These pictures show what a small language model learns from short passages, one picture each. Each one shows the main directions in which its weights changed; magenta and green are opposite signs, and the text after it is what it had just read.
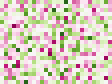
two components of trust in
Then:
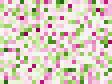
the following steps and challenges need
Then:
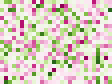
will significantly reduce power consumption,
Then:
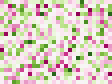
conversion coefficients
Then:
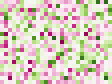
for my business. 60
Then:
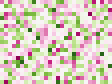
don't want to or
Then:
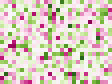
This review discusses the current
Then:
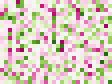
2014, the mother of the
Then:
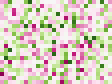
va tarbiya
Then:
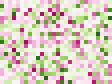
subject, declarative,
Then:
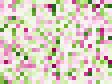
inclusive economic growth through
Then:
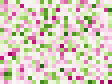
Sampling design and
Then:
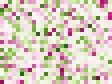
computer.* In other words,
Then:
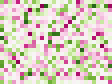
good handling properties. It
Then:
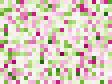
groups, or individuals.
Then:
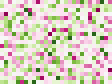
and BCFO-3
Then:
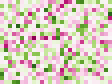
results of human mental activity when
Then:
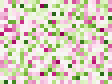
pressure taps in the
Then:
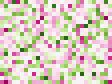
modifies them several times before
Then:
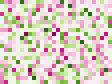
at a 1:1 ratio.
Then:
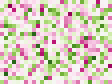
Chevron incision,
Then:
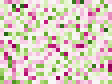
everyone were stripped
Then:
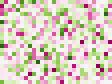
soil factor allows various types
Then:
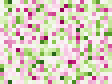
from the point of view of
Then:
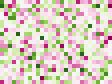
lowest acceptable one, and
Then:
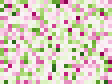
index recorded for
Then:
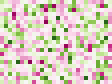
Neufeld and
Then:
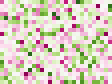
contribute to the women's
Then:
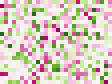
and the children's liking
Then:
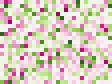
ought to have been equal
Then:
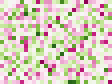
the amount of words they could
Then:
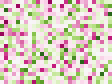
uranium enrichment
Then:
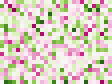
month December is the
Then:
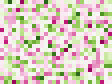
which was commercialised in
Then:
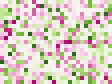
substrate surface caused by
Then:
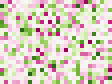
shrub margins
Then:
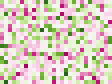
the development of technology continues,
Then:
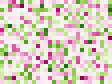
researcher to discuss.
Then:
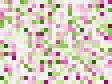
study. The target participants for the research
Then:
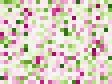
quality of our living environment it
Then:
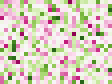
general difficulty of
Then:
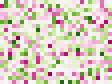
Part Number HW
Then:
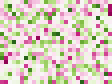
found investigating the implementation of such
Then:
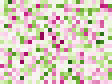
a point of law but questions
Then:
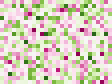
el Estado?
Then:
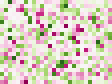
also cultivate their interest in
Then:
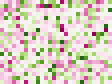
position. This has been
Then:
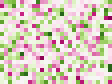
Interference Test has been
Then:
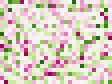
even partially public. 4
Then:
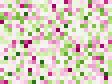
mental and social changes that goes
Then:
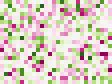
that strictly regulate
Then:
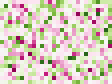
prevent overfitting,
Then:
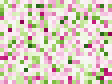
labor market conditions, he
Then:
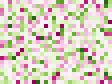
Structural Life and
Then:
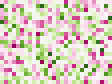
Airport [2] ,
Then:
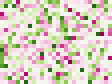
especially as deepfake
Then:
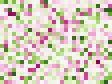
that source of information."
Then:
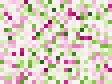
will try to mould my
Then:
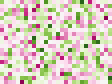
the circles represent the
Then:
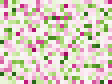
6: ROC curve of
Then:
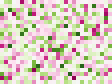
provide solutions for local governments that
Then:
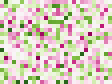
Simon, M.
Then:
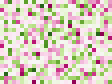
prophet, quoting
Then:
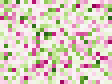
VR application can be
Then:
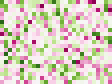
microscopic study of three
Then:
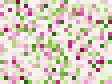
acquisition of data:
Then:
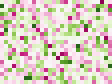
et al 2006] can be also
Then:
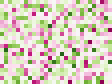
the food vendors in this study
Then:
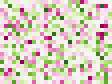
E. Porter, this framework
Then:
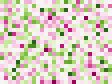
rectified spirit or
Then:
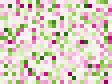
identifications for the seven given
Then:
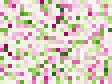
Retaliatory measures would
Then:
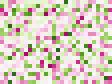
minutes boiled
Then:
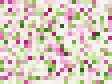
WLAN. It is found that
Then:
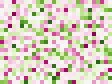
blocks contain only a
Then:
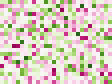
each PGA term P , the
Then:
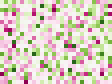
management system (BMS)
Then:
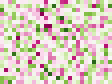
who reported the crime (for
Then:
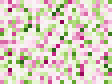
of the same musical performance that
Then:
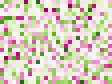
Among other things, the
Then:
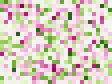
Theory and experiment." In
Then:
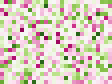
extraction comprises three
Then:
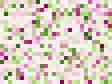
anesthesia and
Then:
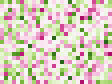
and supported gradual
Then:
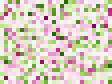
at a level of a few
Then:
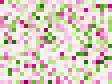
base), the engine then
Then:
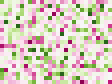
symptoms of Cough
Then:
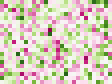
the symbols and
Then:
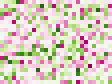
benefits. Therefore the
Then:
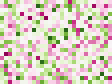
lines from a learned
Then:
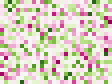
of composite can be used for
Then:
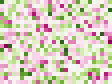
programs has contributed to the
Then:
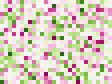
2024. The circulation of
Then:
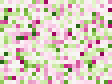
in the same medium until they
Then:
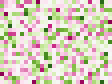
the lowest Q_{N2}
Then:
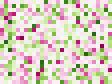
3 and *ESMA*
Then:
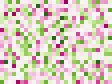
are presented in [16]. 6.
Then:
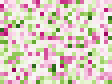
K, Seckl
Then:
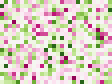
new types of PIR
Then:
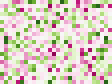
underestimated in the
